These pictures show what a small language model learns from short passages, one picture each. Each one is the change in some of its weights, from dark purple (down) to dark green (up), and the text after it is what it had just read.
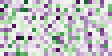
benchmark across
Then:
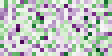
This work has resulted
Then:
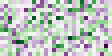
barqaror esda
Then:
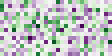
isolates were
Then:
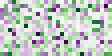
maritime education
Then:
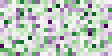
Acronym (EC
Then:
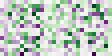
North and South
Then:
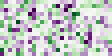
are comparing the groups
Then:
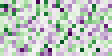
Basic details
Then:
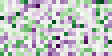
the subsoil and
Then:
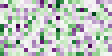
ronda de
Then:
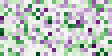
equivale al
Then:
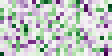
at the provincial
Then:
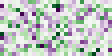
additional details
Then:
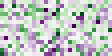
for uniform
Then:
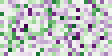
relevant secular
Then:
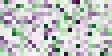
discussed the
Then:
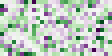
address a research problem.
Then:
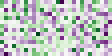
of financial analysis is used
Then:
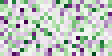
tertiar dalam
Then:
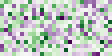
gera til
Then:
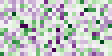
reduction process which means
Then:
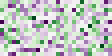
through different lenses
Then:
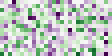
the sharpness and
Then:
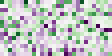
or "Not
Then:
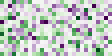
que realizam exames
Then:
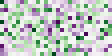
potential, K^+
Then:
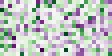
mahasiswa dengan
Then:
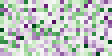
should include: the
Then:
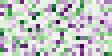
uning aybi
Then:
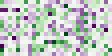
with other PFAS
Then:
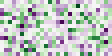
112 patients with
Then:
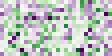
and prescription
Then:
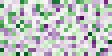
o fazer com
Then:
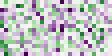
The data used for this
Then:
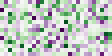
Азии и
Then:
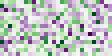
supply chains
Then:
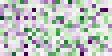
amorfa y las
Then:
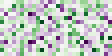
comprehend the
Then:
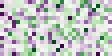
inclusive and
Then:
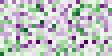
as well as making
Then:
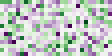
a história do
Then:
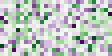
International Innovative Journal
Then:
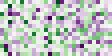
dari objek
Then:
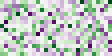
to process a number of
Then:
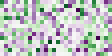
of two layers –
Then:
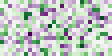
profundos que
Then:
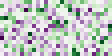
errors consequent
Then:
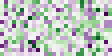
and deletions with
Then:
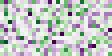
kabi ishlarni
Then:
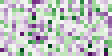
of medicine**
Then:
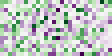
context, the proposed model
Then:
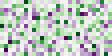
be investigated to
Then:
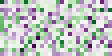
is the number of
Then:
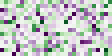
It has been determined
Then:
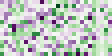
les figures 1
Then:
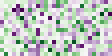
apontam os
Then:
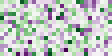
bilan propilendan
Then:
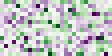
rolul important al
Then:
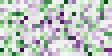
E, DO)
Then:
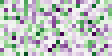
of malaria patients
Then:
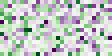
capazes de
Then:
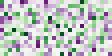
be easily
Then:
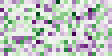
de alojamento,
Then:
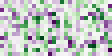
WTD and
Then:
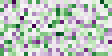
Centrului de
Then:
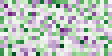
funciona como una
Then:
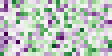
control over their implementation .
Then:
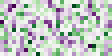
The bearing and
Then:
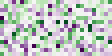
water may be due to
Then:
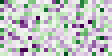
beradi. Ular
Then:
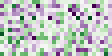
que sublinham
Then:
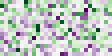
motivational factor in
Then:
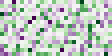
strategies to increase the
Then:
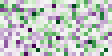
Literatur -
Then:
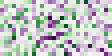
the EDIE
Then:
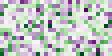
few acute
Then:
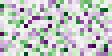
todos sus avances
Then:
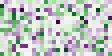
aos turistas
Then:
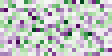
they provided (and
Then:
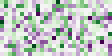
Association of
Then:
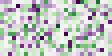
mais importantes.
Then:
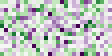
in the proposed system
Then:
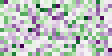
thousand ha of
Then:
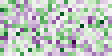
positive de la part des
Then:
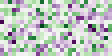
ejido lands
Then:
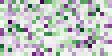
um juntou
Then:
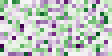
honey water,
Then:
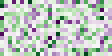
una problemática
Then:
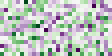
systematic review on the
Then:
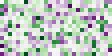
learn and identify
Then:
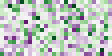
ve atıf
